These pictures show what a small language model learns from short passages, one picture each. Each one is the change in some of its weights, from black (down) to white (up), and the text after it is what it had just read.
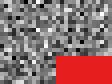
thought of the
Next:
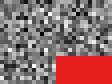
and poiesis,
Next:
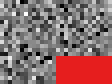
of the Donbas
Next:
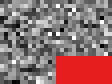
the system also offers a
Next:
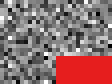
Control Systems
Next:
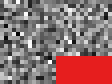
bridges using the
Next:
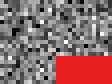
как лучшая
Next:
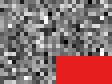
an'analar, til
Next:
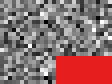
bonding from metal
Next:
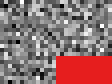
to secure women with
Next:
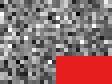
the gyroscopic
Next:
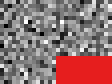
DNCB did not
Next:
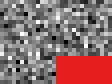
at Rishra, the
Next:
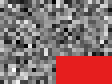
sportchi barcha
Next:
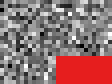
research and policy managers
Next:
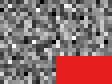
yanada faol va
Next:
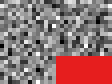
bien que peu
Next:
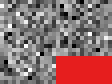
of antibiotics in
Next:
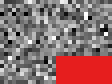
modality in the management of
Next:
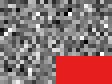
me bailar. Antes
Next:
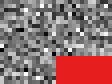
the behavior of PETG
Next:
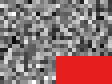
в молодом и
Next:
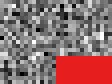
frequency in elderly
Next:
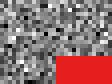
levels were low and their
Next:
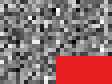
project management, concept,
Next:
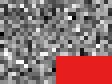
proposed model-based system may
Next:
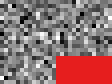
las enfermedades.
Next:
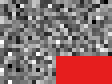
the quality of life of an
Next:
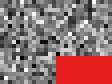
asombraron y
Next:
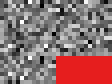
Challenges of
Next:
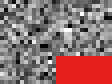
To highlight the
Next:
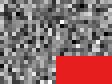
absolute error
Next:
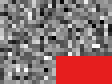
only those companies, who
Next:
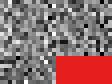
cuidadores informales de
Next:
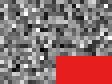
the review identified in
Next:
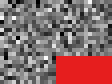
ekanligini aniqlashgan
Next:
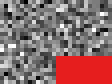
of the main variables that
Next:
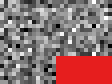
Biz ishimizda
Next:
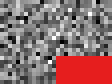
ensemble, the
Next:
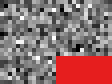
under the project or to use
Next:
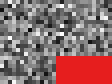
indicateurs de « performance
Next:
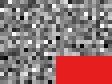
modifications, and activity
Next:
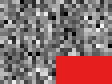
setting. I.
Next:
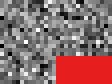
expression or passage,
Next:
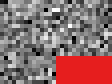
These results are in line with
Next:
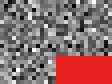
[21]. On the other
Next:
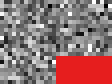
ha llevado a
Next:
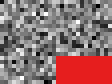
symptoms of
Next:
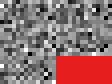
none"> • Provides
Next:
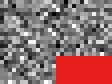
CCl ₄
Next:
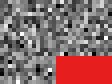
stratum mean for the
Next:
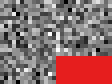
the Civil War
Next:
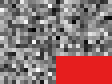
(c)VO and
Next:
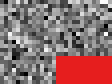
the gauge's
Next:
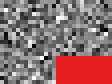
in the Teams
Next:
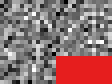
C, solids, and
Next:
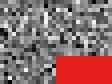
greases available in
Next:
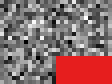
for Enhanced Yield
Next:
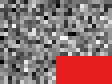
которые могут
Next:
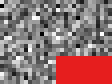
covered by cart
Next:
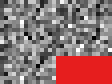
makes use of processes
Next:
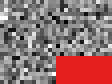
binnen het hbo
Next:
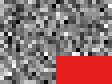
wird. Falls eine
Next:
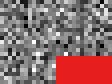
a common, usually
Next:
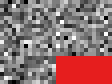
After reaching
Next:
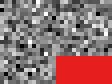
competitions from similar types
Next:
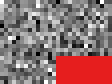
full term.
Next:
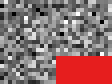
to respond to demographic
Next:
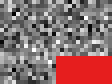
days were obtained. The
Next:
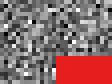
Batna University At
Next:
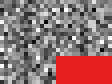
pedagogy. It should be
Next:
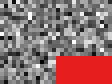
through bonding with their
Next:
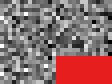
ubicada la
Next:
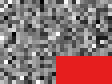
або загальних
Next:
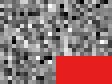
of the glassware and
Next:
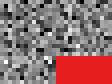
of the type : is given
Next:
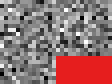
placed in Least
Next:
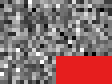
виступи на
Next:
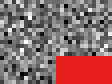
using scientific observations or
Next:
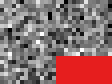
qiladi. O'zbekiston
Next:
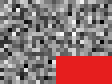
A intérprete é
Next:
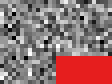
– noyabr
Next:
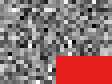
Relational complex network is
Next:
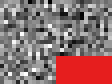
de tierra,
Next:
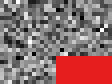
oid olib borilgan
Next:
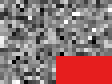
not restricted to
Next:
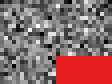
уч шохли
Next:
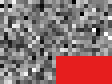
due to gravity,
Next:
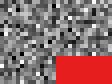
- Spanish -
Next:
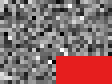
values of the ecosystem
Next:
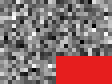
next day the
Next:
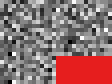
Research Institute of
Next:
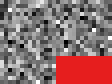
Seguro Social,
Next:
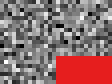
article. Most scientific
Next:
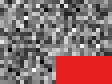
ist, X ist die
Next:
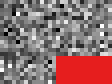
to probe whether
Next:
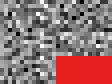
of Vadodara
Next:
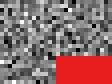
misollarini hisobga
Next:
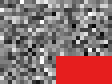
demand. TVF
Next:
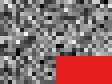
needs of workers or
